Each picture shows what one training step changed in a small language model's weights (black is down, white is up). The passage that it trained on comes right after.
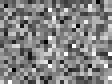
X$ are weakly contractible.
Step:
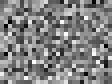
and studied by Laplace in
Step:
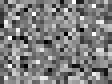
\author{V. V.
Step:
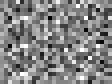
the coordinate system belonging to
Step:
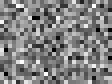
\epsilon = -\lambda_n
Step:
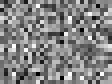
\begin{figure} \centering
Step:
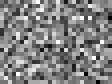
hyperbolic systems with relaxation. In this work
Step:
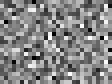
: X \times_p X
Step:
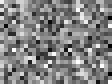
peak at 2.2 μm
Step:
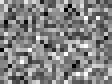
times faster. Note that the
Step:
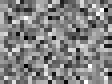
the agent when it makes the control
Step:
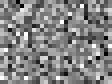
rigorous lower bound on the probability
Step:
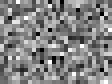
the Mn 3$d$
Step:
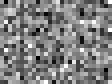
observed by LEED and
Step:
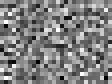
are more than two level 2 agents
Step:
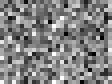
embodiments have thus far
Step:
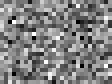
show this, it is sufficient to prove
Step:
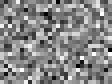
observed the occurrence of an
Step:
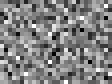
the monograph [1]).
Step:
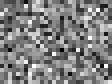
comparisons against established methods.
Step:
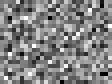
the minimizers predicted by the existence
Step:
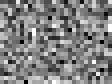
a wide band along $\alpha$ in
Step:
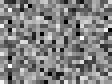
a more complete discussion of those approximations and
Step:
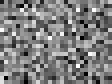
side, the multipoles are expressed
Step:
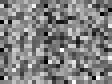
trademarks of IBM
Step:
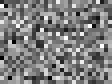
Rev.} D {\bf
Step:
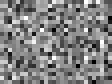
the case $k=0$, when
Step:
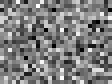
\emph{dynamical variable}
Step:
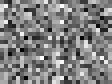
monitoring, aigenai,
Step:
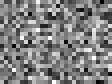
lack sensitivity because they do not include massive
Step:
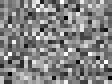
essential features of the effective interaction potential among
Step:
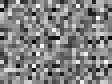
\mathcal{P}(S)$ is
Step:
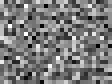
internal derivatives, \bea
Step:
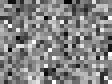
every finite group of size smaller that
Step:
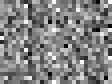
prevalent under larger average
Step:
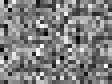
in the SYK model, and
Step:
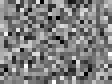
Euclidean space, the Poincaré ball is
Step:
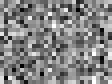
their LFs. The NIR
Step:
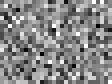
structuralism (referring to the
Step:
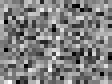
flows. Similarly, consider the projections
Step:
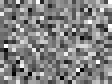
nature, the expected cross-section is
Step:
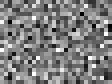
skyrmion in a confined
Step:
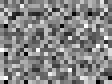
is available for subsequent component separation and
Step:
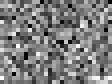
tangent to $\Sigma_\xi$ where
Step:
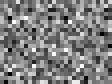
the rotation axis), with a density profile
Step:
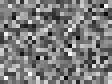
induced by a Wick rotation. This
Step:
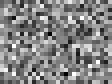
associate with the model a
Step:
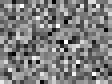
add to a $G$-structure of
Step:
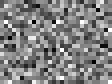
much more arduous than the computations
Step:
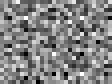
the atmospheric effects introduce variations in
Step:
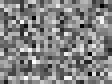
Consider the following deterministic ODE in
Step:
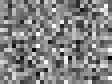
if $n$ were larger than
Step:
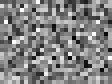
property $\Omega_\epsilon \bigcap
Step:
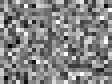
over the long term. As
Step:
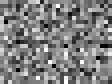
satisfies the ``flat'' small
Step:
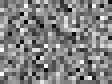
support provided \mbox{by
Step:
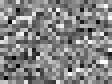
that has a buckled Lieb
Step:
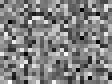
not play any role in the computations.
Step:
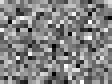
that satisfy the restrictions of XSD
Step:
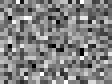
the ratio’s of the given levels
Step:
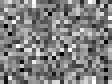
of temperature versus injected electrical
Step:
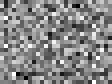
\end{align*} To obtain
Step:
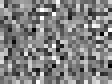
dynamics (MD) is a
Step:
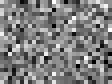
and $-1$, we start with a
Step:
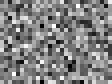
the centrality can be improved in
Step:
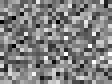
scientists to who want to
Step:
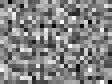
will use experimental and computational methods to find
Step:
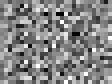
first decompose relative to the
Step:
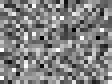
High Rapidity in
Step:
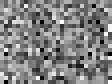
performs better than MA1 for
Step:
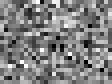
symplectic form $\omega_1 \ominus
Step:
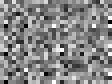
and decreases for smaller or larger x
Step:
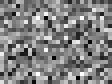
have the following semiorthogonal decomposition of
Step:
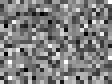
derived on $SO(3)$ with
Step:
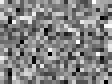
that large-scale averages of
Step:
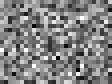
equation have the same form as before for
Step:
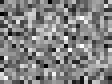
the bandgap to get
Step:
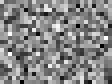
be discussed in the following. There are
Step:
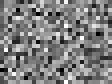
can be applied to the family of
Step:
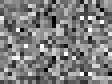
$x=\frac 12$ this becomes
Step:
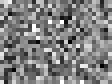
becomes a liability to the Bayesian
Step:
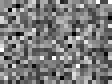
and transformers, e.g.,
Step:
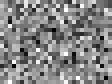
result \indexgen\ for the total
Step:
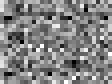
almost two times larger then the
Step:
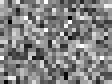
new ways of understanding the gravitational
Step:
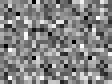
or 90\% confidence upper limit on
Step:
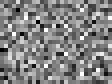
transactional where creation and
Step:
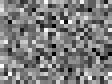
implementation, we study the control of a
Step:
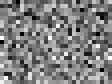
defined as any vector $\bbeta$
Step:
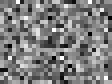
the wide input angle can be obtained with
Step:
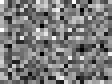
four and five dimensions, this
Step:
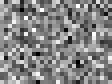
To make the model correct it was necessary
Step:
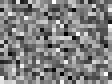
$\alpha\sim_J u$
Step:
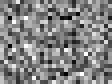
the sample mean tends to zero according to
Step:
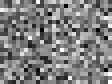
memory of Miguel Carlos
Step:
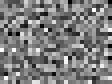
stands for $n$-th neighbor).
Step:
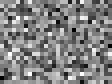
where the jumps of the
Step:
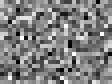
that it is natural to divide partitions
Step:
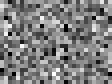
any $0<b\leq
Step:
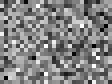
\begin{align*} \langle
